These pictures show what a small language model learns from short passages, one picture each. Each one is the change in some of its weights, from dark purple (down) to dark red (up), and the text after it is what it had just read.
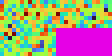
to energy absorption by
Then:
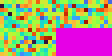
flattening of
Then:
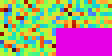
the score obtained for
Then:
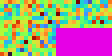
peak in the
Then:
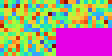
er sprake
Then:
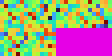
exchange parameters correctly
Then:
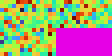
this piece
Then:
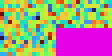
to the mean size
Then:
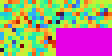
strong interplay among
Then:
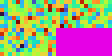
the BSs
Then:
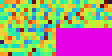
змін в
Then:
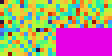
algorithm which yields a
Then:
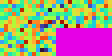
power spectrum of our
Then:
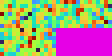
event list in the
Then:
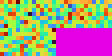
En el nivel superior
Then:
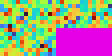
transfer allows the line
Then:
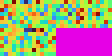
adalah asas yang
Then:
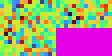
tempo dentro do
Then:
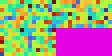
rings in
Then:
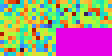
gain resulting from
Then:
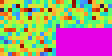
surrounding the
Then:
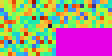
or a participatory
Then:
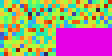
Hamiltonian QCD
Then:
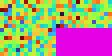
the theoretical uncertainty.}
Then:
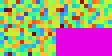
the signals have the
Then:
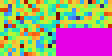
the same approach as
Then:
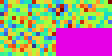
$L$ along
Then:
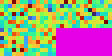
der Mutter
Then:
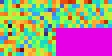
idea: the initial
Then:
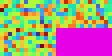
coverage level
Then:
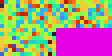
kojima se
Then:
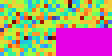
Physics, University of
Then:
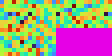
may appear to
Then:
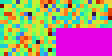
arbitrary user ID
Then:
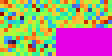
current test are
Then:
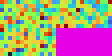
and Vit
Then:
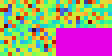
the degenerate
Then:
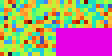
When the noise intensity
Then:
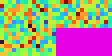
highlighted in blue
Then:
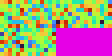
is defined in
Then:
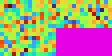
moments is
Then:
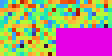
considerando o problema
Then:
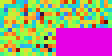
calidad. Los
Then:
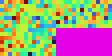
we believe that
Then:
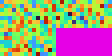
strong coupling Fermi
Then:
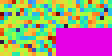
as rough
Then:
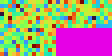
we can hope
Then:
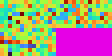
qay tarzda
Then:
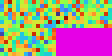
denotes the coefficient of
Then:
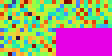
analizar las estrategias
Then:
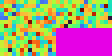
However, at higher
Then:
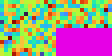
souvent sa
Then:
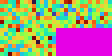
boshlanishi va
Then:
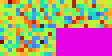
el concepto de
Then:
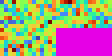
como un aspecto
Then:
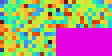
et permet une
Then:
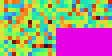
very fast,
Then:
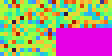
above. The
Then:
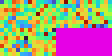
unique signals into
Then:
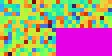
noise strength, the
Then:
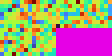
nie jej
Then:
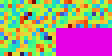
so in model
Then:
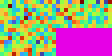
so that we have
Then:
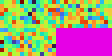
met een in
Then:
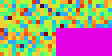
work. The parameters
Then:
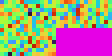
efficient offline
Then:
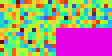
can, in
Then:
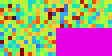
the optic axis
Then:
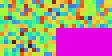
research. An example
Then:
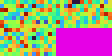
în contextul
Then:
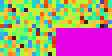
Higgs production of
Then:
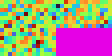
solution the energy
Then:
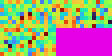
from CDF
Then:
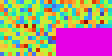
shu maqsad uchun
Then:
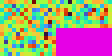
одна из
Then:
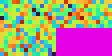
En dicha
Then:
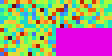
the case where only
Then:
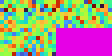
deployed across
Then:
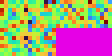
основу якої
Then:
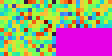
do we mean by
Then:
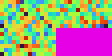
magnetic moment obtained with
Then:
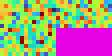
instantiation of
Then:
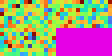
for Social Sciences of
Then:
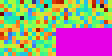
a decline in
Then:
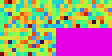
humano. A
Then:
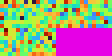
indicated as black
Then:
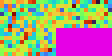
factor $u$
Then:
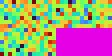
5 yoshgacha
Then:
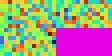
is sufficient to
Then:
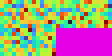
demand for continuous
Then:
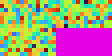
Turing pattern
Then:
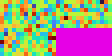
of the stress tensor
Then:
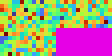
distance constraints allows us
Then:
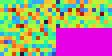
bigger -
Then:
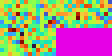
apakah model
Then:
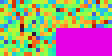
energy performance of
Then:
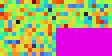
test programs in
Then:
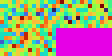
measuring FS
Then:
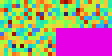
predicts the
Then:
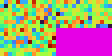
dunyo ishlab
